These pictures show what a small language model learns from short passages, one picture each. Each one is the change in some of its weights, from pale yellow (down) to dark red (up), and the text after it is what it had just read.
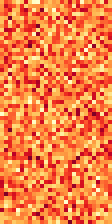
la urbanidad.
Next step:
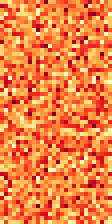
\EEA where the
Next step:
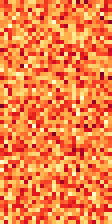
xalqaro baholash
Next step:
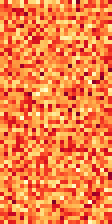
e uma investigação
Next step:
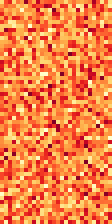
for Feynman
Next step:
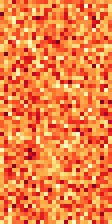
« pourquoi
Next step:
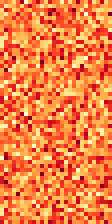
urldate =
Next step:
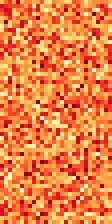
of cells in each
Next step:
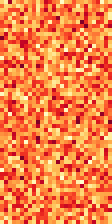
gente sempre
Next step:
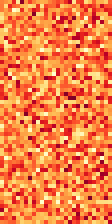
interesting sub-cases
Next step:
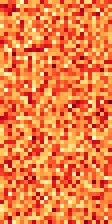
that of a blackbody
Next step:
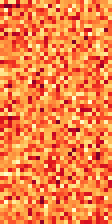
the reduced thickness
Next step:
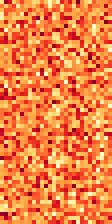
ham bo'ladi.
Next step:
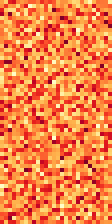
a petizada:
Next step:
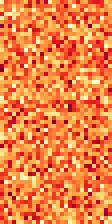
of Kordas et
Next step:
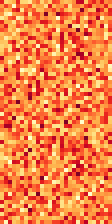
$R$ value are
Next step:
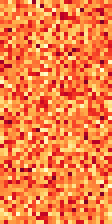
of wavelength $\lambda$
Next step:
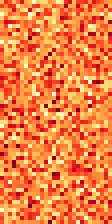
samarali shakllantiruvchi
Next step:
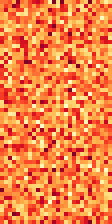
The results shown in
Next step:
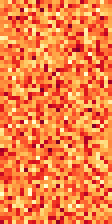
memory of breakup is
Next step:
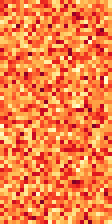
weighted moving
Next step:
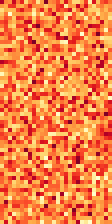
the wavefunctions of
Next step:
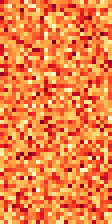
hal tersebut
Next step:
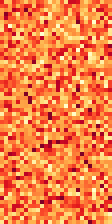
eigenvalues equals
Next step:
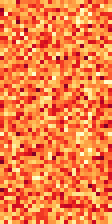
и процессуальных
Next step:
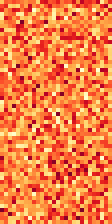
made very small and its
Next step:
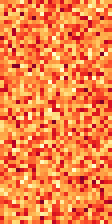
WEB, we
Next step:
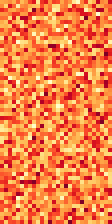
the fragmented
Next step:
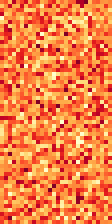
a fermion or a
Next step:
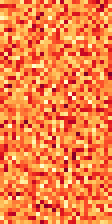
the photon number index from
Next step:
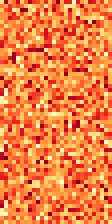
so that we can
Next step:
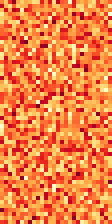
end, with the
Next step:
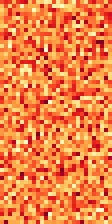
*Mdi –
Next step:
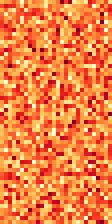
Dirac notation.
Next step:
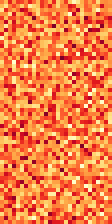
three (classically)
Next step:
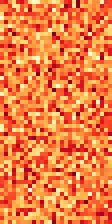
etib, uning
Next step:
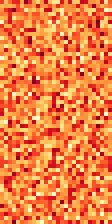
población. La
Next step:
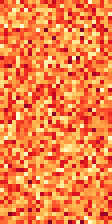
permite distinguir quais
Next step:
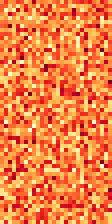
K CaCO
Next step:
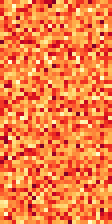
у повазі до
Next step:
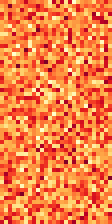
projects span from
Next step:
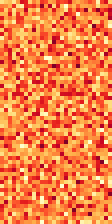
Based on the above
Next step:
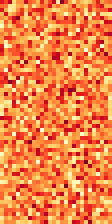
to phase-shifting
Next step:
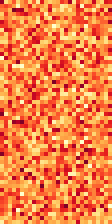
das necessidades de
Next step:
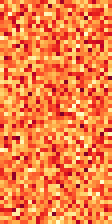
maktablari uchun
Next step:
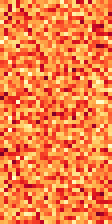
has found that an
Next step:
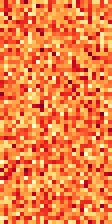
% treoyditlarda
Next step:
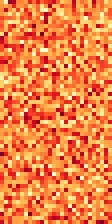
and in large $\Delta
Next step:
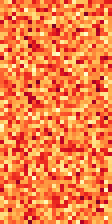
institutions, ensuring
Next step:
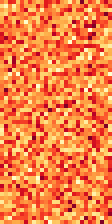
tussen het
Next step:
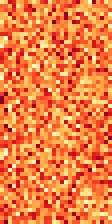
island model, various
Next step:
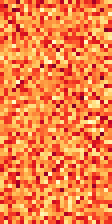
pixellation effects along
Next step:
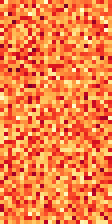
attributed to their open
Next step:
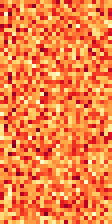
Fellowship and
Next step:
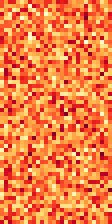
madaniyatini shakllantirish
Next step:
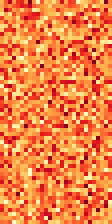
позднее и
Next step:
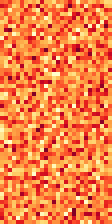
the blue wing and
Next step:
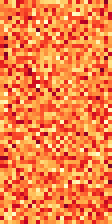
be seen that the
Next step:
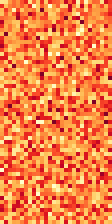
bulgular yol
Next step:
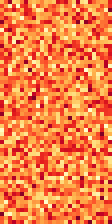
больше 11 В
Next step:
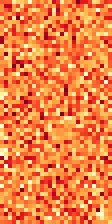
ich vielleicht
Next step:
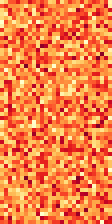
RMT for quantum
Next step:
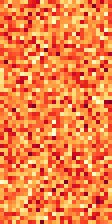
labeled dataset,
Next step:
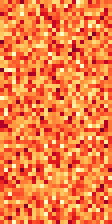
and α =
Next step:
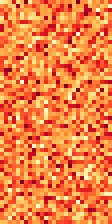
у процјени
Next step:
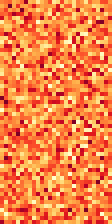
individually for each particle
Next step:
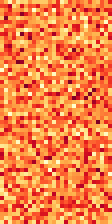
method. These values of
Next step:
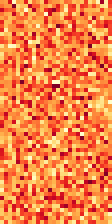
secular advance
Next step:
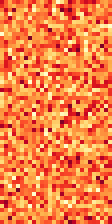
of Dentistry
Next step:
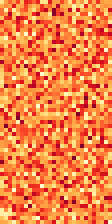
to known cases of the
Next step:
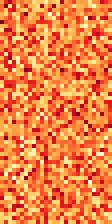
в певному
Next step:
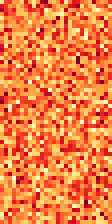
external force is measured at
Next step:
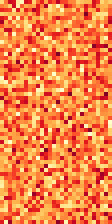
the body are different.
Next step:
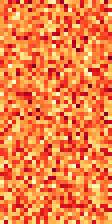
surrogate function
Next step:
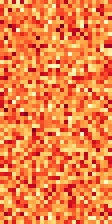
via MeerKAT
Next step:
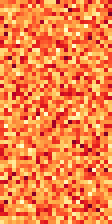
під потреби
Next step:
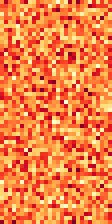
jarayoni hosil
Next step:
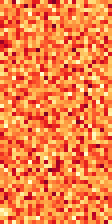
to obtain the distribution for
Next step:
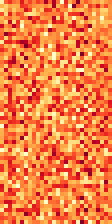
gamă mai
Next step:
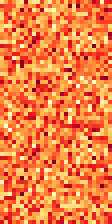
de las mismas
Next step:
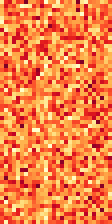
A. [et
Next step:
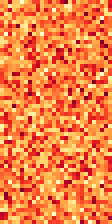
muhim ahamiyat kasb
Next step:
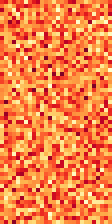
schematu, a
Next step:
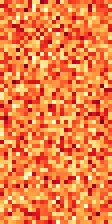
plant population in
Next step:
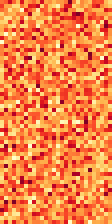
\alpha$), conserving
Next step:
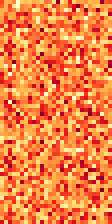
image. Their
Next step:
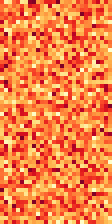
bir qator insoniy
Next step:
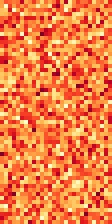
and introducing a new
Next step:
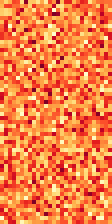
loads portfolio
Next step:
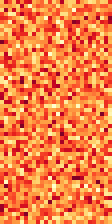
and 11 girls)
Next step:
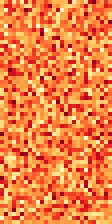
сечении S
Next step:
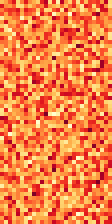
case) where the
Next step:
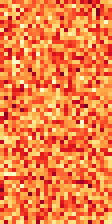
X., Lou
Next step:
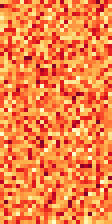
the two. In
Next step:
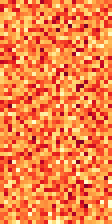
a result, there are
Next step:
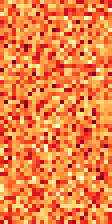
nuclear site which has
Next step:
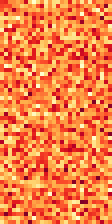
va o'ta
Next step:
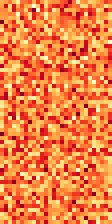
цифрового развития №
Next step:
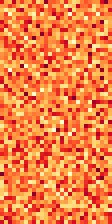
all partitions of a
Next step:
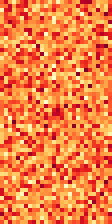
luminosity, as found by
